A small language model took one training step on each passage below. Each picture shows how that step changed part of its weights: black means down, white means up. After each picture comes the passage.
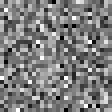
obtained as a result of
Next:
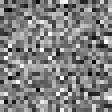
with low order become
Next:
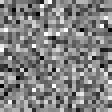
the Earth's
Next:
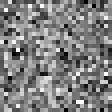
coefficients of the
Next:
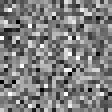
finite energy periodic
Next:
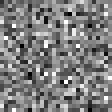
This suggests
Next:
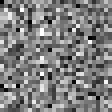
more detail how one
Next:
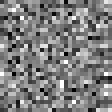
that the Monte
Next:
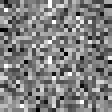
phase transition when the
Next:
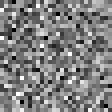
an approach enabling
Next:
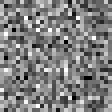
which lack some
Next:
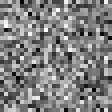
structure of a periodic
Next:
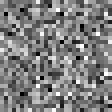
Type the
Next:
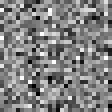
sources detected in
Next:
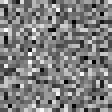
combinations of
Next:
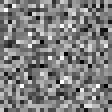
or levels of
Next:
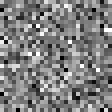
functionally important for
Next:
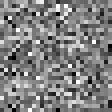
dominating channel
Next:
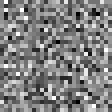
Troyer) and
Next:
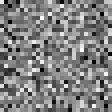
specific case of
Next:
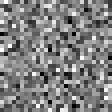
threadings; we
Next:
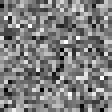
a high speed
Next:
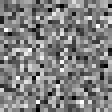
is the incentive
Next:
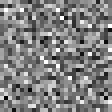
decoupled also
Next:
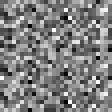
\\ \toprule
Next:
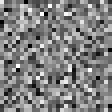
in some measure,
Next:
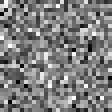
number SAB
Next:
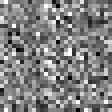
matter strings
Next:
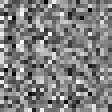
and Wu,
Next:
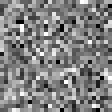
symmetry gives rise
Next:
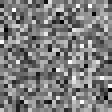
general non-linear
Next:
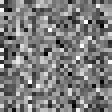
construct a
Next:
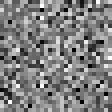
from more boundary nodes
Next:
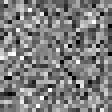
reason, we
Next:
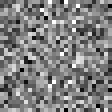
of a pair potential
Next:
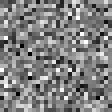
corrections. This is
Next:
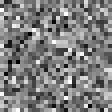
to mimic a
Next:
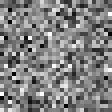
by assigning the
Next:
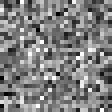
this section, we
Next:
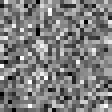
we can start with
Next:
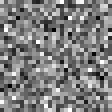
unstable regimes
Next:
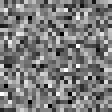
a decisive
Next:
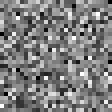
summarize parameters
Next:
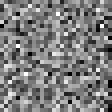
using quasigroup
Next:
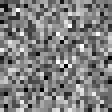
consider the free group
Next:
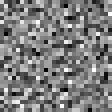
the original problems
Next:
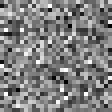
is well described by a
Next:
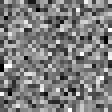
to another in
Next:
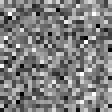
an interior
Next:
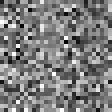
the commitment
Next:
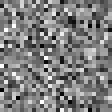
molecules and
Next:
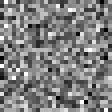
the protostars
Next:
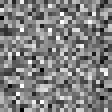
two dimensions of the
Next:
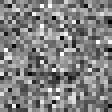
between source and channel in
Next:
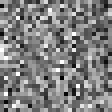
complementary to the
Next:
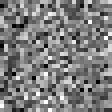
hole. But
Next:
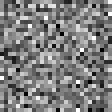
statistical CSI
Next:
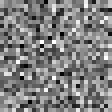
The competitive
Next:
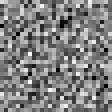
The Higgs
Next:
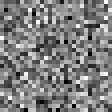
countries that
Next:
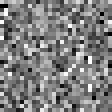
higher-order effects will
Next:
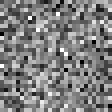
number of connections
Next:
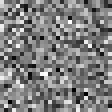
Au nuclei
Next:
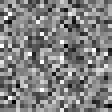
4 and then from 4
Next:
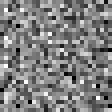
has been performed by
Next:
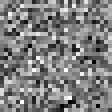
The strength of
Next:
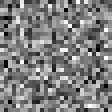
means to do this
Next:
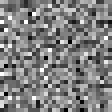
and PE models,
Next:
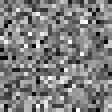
serve as a
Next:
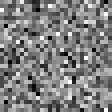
to GWs in
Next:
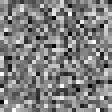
water through the
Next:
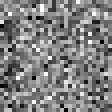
phase, however,
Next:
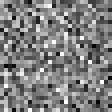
6$ systems,
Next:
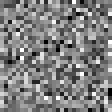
the possibility of
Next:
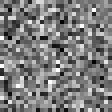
an effective mechanism
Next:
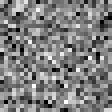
global state
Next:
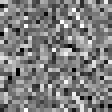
containers have been
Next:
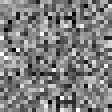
gravity and have
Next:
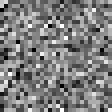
are Brownian
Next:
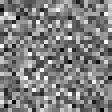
spot plating,
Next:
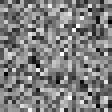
of states in the lower
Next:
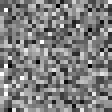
formation, that has
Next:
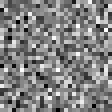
transit window
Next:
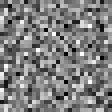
assume that this
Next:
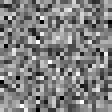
paper in terms of the
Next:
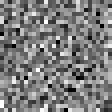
many cadets
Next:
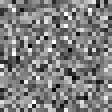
black holes
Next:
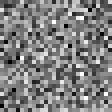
the parameter space.
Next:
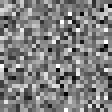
diffracted beam
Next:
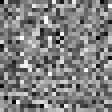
Jensen E.
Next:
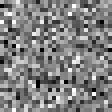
Rule selection is
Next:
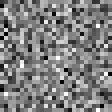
\& White
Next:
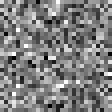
Dashed lines in
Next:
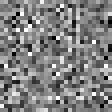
found by calculating
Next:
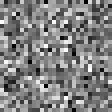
if the density ratio
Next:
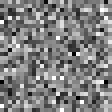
the text.}
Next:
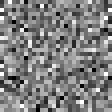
occurs at the
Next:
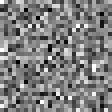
most important object
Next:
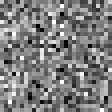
the fitting range and
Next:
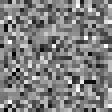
find several
